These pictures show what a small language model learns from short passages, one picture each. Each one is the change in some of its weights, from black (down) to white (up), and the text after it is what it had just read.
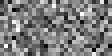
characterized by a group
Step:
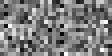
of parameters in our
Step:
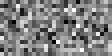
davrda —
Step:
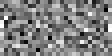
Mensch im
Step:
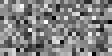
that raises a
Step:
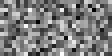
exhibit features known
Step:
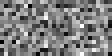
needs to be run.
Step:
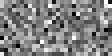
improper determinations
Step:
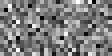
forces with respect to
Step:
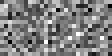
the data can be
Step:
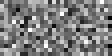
attacker was
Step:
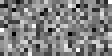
va pedagogik
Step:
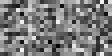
report direct observation of
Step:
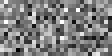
reading frames of
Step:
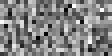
such a situation the
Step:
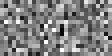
the possibilities of
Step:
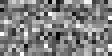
(cm) Day
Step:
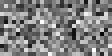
need], treaty,
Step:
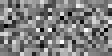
Bacteria have
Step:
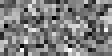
No significant relationships
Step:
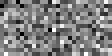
asosiy ishlab
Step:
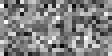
subtalar joints
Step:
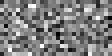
MPC, $C
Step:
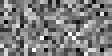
methodological approaches presented
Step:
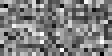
of origin,
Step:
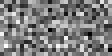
predictions given in
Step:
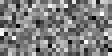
como medio para
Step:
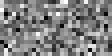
We investigate both
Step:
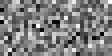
menos três
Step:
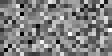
bezlari va
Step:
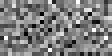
politics of the
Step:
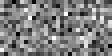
- правове
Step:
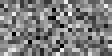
p$ and $\Delta
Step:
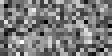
стили, в
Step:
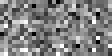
biomedical fields
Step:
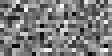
the spectral lines of the
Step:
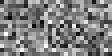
along the north
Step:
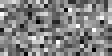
libera e
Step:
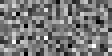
the ``soft''
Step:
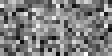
Weimar Republic
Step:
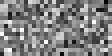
the provision of
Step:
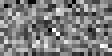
turining holati
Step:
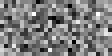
fluctuations of
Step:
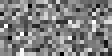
1 Disorder.
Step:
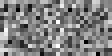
our explaination of
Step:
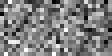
dengan metode
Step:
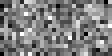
para a Formação
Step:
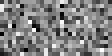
under reflux for
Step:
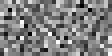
Figure 4. It can
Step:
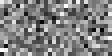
mobilization to
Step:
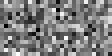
relationships that could
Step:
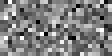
actively involved and
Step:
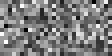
liquid water under
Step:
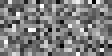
in patients with
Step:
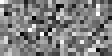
sizes requires
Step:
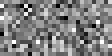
de laudă
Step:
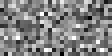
interplay between the
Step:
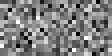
el impacto que
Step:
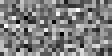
risk assessments,
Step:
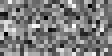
approach exists, in
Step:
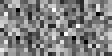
crossing at various
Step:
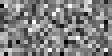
the novel in
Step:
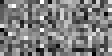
to another via
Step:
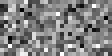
small patches, and
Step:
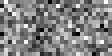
enabling application as
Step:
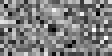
working within the
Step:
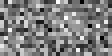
The fluid traction
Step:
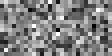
dos artistas
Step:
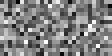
as the exclusive
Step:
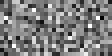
Clearly, for
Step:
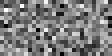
set of parameters that
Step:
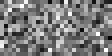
las inversiones
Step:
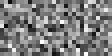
In the disordered
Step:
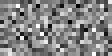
belgilar bilan
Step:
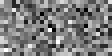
cracking load
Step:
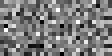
we find that the
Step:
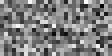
support has become
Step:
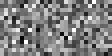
en el mediano
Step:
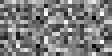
dataset presentation and the
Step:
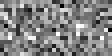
and dependable as those
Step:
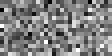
treinamento e os
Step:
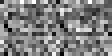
with the help of
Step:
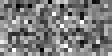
first principles,
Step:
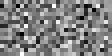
phased according to their
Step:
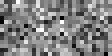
que não haja
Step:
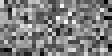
0$ Table A2
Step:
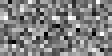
encoded in such
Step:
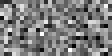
spread measurements of
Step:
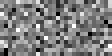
created by the potential
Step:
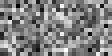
native AI and new
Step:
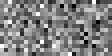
la función
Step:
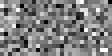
light partons, including
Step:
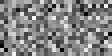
Roumani et
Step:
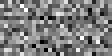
Department of Theory
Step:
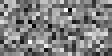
of working.....
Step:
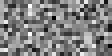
be used to extract new
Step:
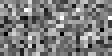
These experimental studies suggested
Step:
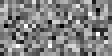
spin stiffness
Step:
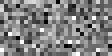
Cost Housing
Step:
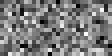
On average, soft
